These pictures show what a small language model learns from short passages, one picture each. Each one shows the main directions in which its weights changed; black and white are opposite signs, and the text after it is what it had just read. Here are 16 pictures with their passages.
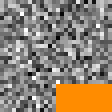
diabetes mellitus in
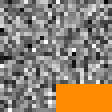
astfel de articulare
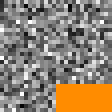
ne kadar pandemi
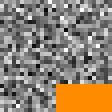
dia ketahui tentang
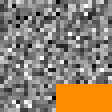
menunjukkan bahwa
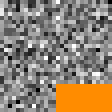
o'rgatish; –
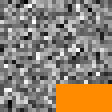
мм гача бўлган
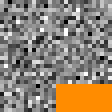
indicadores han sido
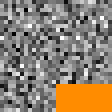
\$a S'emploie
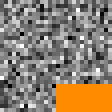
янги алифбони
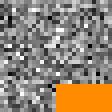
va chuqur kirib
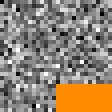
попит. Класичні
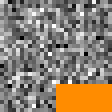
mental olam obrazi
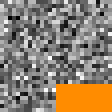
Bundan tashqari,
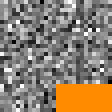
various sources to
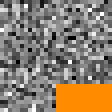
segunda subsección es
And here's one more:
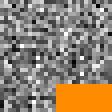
lain. Cerpen
